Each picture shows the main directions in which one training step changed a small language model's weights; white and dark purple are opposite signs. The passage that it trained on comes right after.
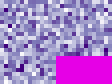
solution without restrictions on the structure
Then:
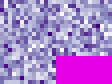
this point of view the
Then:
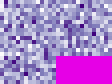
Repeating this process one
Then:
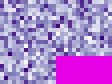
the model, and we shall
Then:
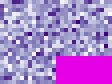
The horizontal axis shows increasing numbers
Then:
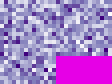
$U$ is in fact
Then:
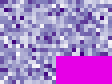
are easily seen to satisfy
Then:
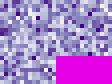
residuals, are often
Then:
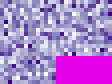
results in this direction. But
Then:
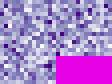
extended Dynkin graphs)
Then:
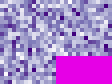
is, for any bounded Borel
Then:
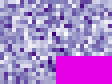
order of convergence, we need
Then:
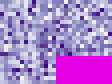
current $\lambda_k$,
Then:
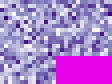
This type of scheme requires,
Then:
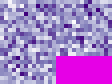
edge. Finally, notice that
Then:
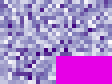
presence of a folded
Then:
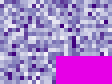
of stochastic sub-solutions
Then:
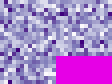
metric $d_B$
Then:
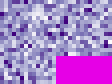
Theorem and the bound of Lemma
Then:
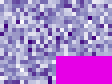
minimum isolating set is a
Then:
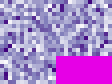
geometry of whole plants,
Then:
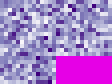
Berkeley, CA
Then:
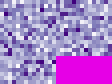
Applying Corollary 3.1
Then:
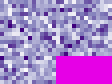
to Caristi's
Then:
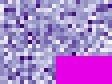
integrators to reveal
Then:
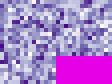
at a time, with the
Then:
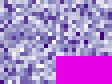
$k$ such that
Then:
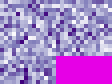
is also a thwarting
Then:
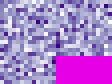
of possible outcomes with
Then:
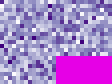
PDPTW without
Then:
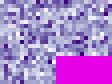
A, B \rangle =
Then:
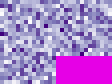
(iii) would be
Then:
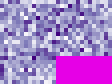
have a strong and direct connection
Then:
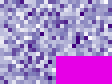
non-constant holomorphic first integral
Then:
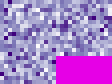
as solutions which grow when
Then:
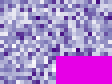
by the presentations $$
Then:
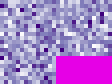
symplectic six-manifolds.
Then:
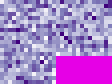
\ \ =\left\langle
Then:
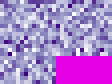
are especially interested in the series
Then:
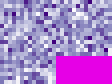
$\mathfrak E$ is
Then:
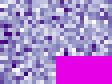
polynomial $P(t)$,
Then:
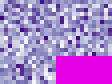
Here it is convenient to identify
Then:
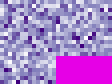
in $X$, and converges
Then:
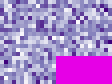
the initial ratings are
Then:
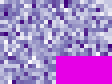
used throughout the paper. We
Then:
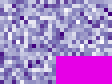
the symmetries in the
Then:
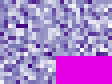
us to collaborate
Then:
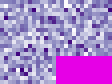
problem. This problem is exactly
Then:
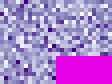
Tsutsumi in
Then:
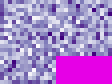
as those raised by
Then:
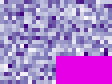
) |0\rangle
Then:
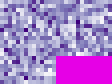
is what supports the claim of
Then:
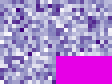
that $p(b)
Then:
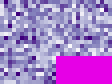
FDR we have
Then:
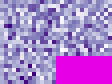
estimator is not necessarily the best
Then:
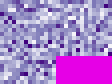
d \omega^1 +
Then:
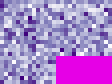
\] Finally, we use the
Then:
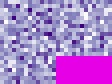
\subfigure[Comparison for
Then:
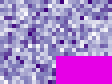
formula). By a conformal
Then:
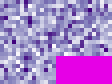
Indeed, there exist some fixed
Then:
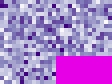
section, we will first introduce
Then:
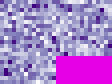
\end{tabular} \\
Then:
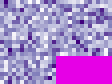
\cT$ is called
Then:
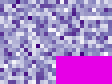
the sets of colors
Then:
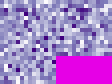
We have to look at the
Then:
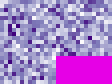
Hopf algebra.
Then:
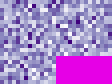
last 90 years some slight
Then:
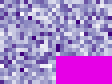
the DP equation with the
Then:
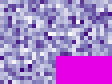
is capable of providing
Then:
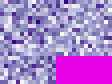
of $\u$. Due
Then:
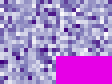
it follows from the considerations
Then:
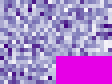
modified mixed Tsirelson
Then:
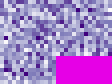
the metric $g$. The
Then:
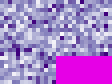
affirmative answer to
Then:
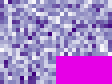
with the help of a
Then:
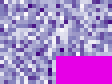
exact sequence, we get
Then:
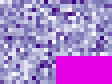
\falg\ products to
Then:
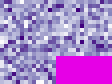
Kac-Moody algebras
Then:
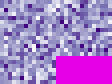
addition, no element of
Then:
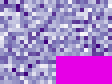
Like in Region
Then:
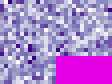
over $k$. In this
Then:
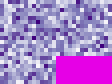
of $G$ are
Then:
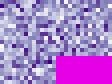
up, an algebraic study with
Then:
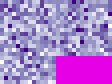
\vol 29 \pages
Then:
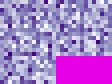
unique products such that the following
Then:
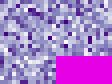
convex problem and linear convergence for
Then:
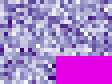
as the unit of time and
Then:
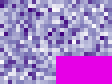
\] and we denote its diagonal
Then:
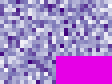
to the desired result. The
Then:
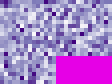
subalgebras are related to the
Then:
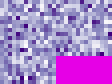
analysis of the BB1
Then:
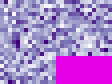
on $\Omega M$ are
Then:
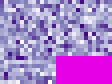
the isostable coordinate is given
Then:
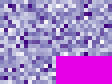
home sort. See
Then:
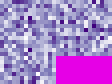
(over all the generated
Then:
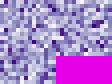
because $P$ preserves the
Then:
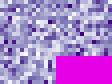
systems of a random structure with
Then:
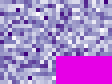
that $\widetilde {\mathcal
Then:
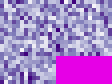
the player with the highest
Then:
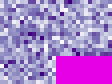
the complex numbers. Since a
